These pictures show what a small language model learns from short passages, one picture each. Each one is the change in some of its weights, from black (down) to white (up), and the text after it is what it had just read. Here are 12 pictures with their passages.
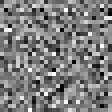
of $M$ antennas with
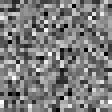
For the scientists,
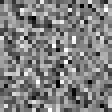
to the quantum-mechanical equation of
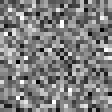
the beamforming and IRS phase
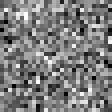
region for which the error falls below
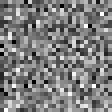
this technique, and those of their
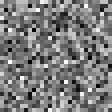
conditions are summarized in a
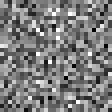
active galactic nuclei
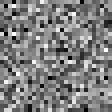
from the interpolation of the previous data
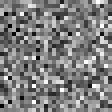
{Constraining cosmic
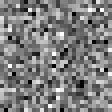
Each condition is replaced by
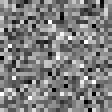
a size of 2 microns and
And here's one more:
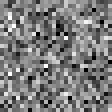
± 20 meV from
